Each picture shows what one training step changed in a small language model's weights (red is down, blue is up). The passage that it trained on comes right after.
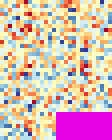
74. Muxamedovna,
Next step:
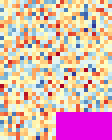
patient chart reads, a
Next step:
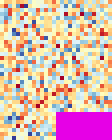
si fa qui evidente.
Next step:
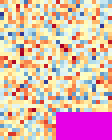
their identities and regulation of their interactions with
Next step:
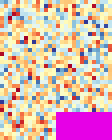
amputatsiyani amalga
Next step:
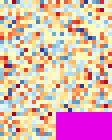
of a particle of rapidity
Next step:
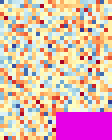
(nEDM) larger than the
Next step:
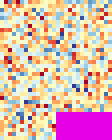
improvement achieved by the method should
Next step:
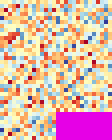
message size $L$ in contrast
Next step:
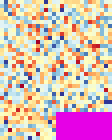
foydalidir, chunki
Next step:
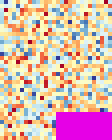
Fig. 6. Detected output spectrum
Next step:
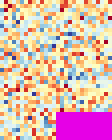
convoys to have a cruise
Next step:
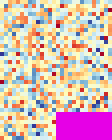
белгилар эканмиз,
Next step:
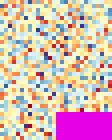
the TRIPOD+AI
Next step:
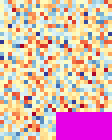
$K_{3}$ obey the following scaling
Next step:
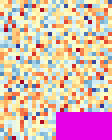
collapse, the core of the
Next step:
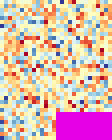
Research Strategist¹;
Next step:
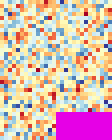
juda muhim bo'lgan
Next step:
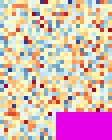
regression trees in Pielou. For
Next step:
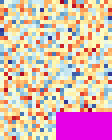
design and simple random sampling
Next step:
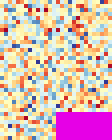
four-dimensional world. The
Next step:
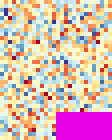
que la tecnología AZEP
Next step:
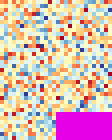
Sakreida EBEAM
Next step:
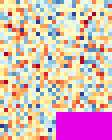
(19)$$ Additional expressions can
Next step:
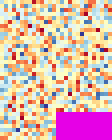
qiziqarli tarzda,
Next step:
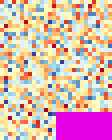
vegetais, sugere-se a
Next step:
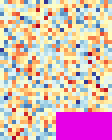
Kamchanoad Fig. 7
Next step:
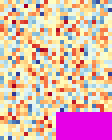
The first set of measurements consists of
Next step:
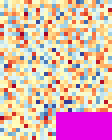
partes y este hecho fue central
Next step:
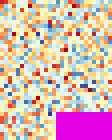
rotation diagrams $\alpha(\theta)$
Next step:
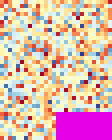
assim, percebe-se a
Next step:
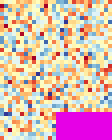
obtenção da máxima potência na
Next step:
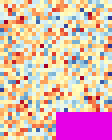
but this value is of the correct order of
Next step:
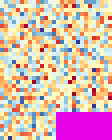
Vivid Trac. Comparative study.
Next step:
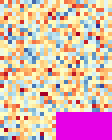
donate people who are
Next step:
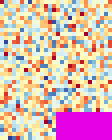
the value of Eps vary according to the
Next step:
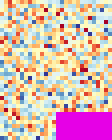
Bhesh. 2011. Survivability
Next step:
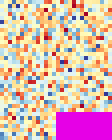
short period of time. Following the
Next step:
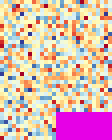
intervenção sobre as primeiras peças
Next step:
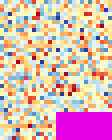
$n=1.45$. Both experimental
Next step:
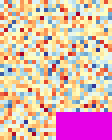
principles and lessons learned from
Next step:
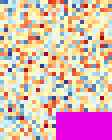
of the annual financial statements
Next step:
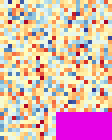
with an XAT step.^[27]
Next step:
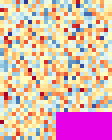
in the case of hard-wall
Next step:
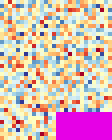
$J$ and $S$ are fixed and
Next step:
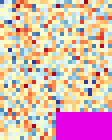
of Occurrence Percentage
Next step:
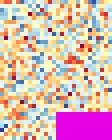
pathogenic by decreasing host
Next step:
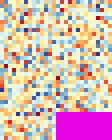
and the ultimate capacity of the
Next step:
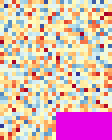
the achievable capacity,
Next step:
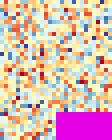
conferences (e.g.
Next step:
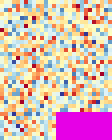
Mughals came to India,
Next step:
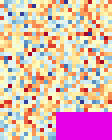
повторные обозначения в
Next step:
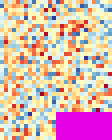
factor is systemic hypertension.
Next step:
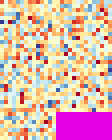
are presented in Table 1 of subsection
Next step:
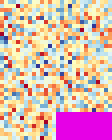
(2025). Pendampingan dan
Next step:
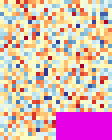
da apropriação popular do
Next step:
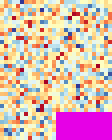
We call p *non-Wieferich*
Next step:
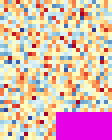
chance of continued failure.
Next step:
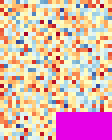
\usepackage{array} \usepackage{multirow}
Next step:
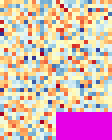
la ea, fenomenul invers de
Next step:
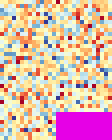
day, about 200 children die from this
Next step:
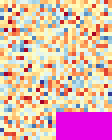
commands interactively when run, you
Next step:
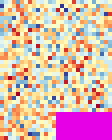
characterizing a dynamical system, the so
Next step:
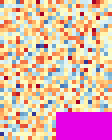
do indeed see a larger tail of
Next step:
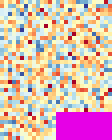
This article is licensed under a
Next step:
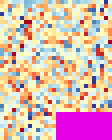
Examples are the Millennium
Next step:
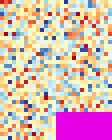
introduce a value-aware
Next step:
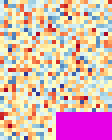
cu altă limbă –
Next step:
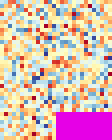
manager that implements the business
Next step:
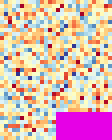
bilər. Ancaq
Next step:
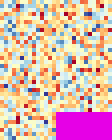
com as penas mais graves”.
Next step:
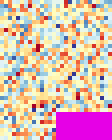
quantization for our present model of Hodge
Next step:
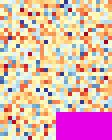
35 років з прооперованими
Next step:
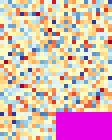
(ou subscribers), podem ler
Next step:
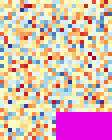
second most dominant pairing correlation
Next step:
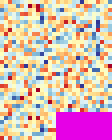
important dans le déclenchement de
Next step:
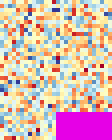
diverse physical properties: TM =
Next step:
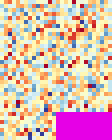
and electrocaloric properties of
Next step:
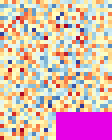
and reversing}. \newpage
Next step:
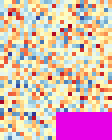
goals and become the women they
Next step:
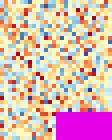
Universit\'a ``La
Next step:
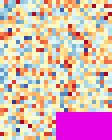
neoliberalismo global.
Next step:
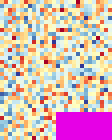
caráter historicamente
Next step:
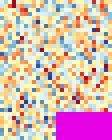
a multiplexing scheme to reduce
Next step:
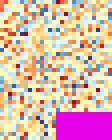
supports the findings of this research, can be
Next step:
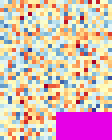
untuk memahami dan
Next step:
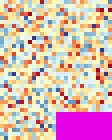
exponential potential is endless
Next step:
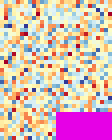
the photon beam, it is not possible
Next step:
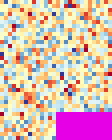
2020) The satisfaction that tourism
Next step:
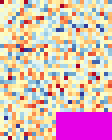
\in R^m$ nuqtaning
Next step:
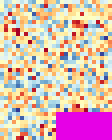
GPU-based single-pulse
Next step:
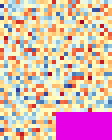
test formulation was formulated including minerals
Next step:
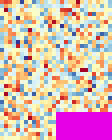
brand image of a destination can
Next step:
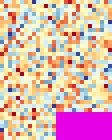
y estas observaciones hechas por el
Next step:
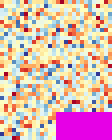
secondary dimmings the minimum was
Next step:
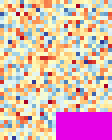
conduta inapropriada.
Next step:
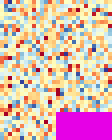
що включає
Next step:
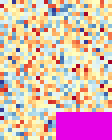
до капіталу)
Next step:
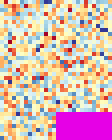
recommendations for the formation of an
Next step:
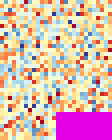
from psychological issues
